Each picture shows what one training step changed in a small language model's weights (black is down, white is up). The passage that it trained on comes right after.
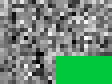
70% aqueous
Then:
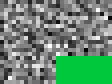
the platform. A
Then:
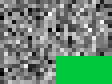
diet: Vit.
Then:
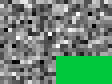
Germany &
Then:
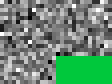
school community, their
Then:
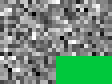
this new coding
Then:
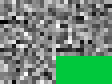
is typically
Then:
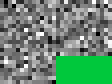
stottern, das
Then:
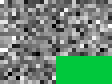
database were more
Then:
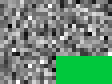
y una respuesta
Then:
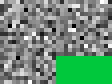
menjadi sumber
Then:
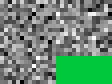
online learning modality
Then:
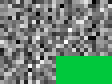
in Table 6. The
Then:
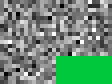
4 directions with a
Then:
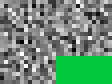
both in forms and
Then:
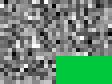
Y. et al.
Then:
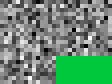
suitable implementation of
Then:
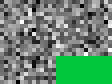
и растущей
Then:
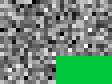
1st edition,
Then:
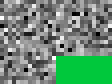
and business
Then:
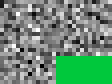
the integration of Short
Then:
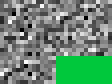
di là dei
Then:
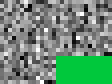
an improvement from the
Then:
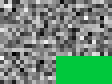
como el Programa para
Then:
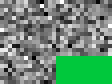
tablas de
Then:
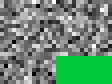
holda $h =
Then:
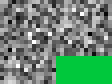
H2 BMI
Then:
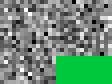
que se identificam com
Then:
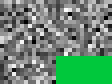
reconhecer e
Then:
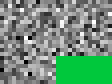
the damaged
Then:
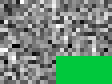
maktabning bu
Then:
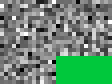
croissante de la
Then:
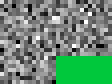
in one second under
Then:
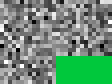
was partly supported through
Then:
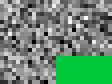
que não se admite
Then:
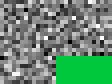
comme un aliment
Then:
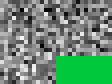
the war: into the
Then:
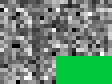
power [6,
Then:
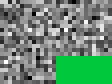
maternidade – que é
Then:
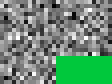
Website is
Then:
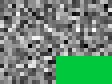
stenosis and
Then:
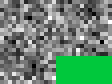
исходя из
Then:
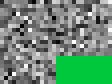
too much for
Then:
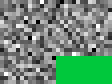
GW instances
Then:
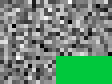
the thickness of
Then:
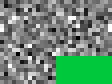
and Usmonova
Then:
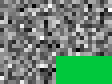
hybrid machine
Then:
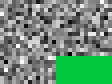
of the load on the
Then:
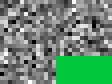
explore the provision of
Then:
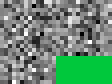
3). The data to
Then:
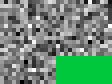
been utilised to
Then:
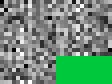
healthcare workers in
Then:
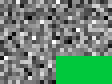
va fundamental
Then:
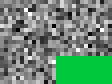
10 indicam qualidade
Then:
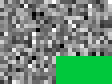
each element of the data
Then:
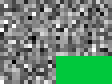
indivíduos o
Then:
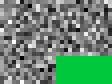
LMU Ethics
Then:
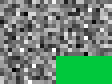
(Min I)
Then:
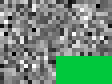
meeting needs in
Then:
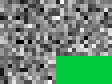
and a normal
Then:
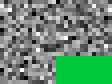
the meridional
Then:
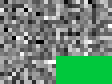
Reference [4]
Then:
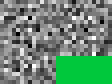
Media ini
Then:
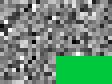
shaping and impact
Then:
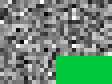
a história de
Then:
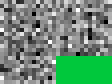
used to minimize
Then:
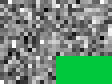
construction sector
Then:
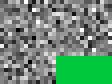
in an organization, a
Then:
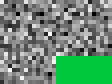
last equation are
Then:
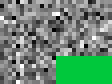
dike measurements
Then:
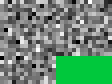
popularity, and
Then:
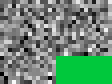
de nuevos
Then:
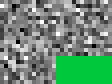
what they want to
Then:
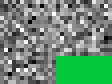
barglarning faol
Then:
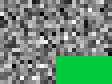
oblike signala
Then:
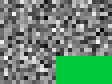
of Ukraine.
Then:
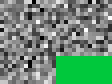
process for an ideal
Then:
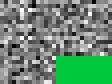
results that most of the
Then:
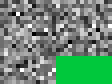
18 de marzo
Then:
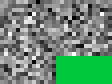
it very clear
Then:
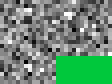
this happens, a
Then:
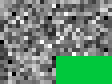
system are given.
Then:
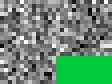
there are technologies
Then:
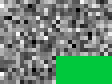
complexes may,
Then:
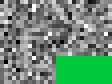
1)$, N being
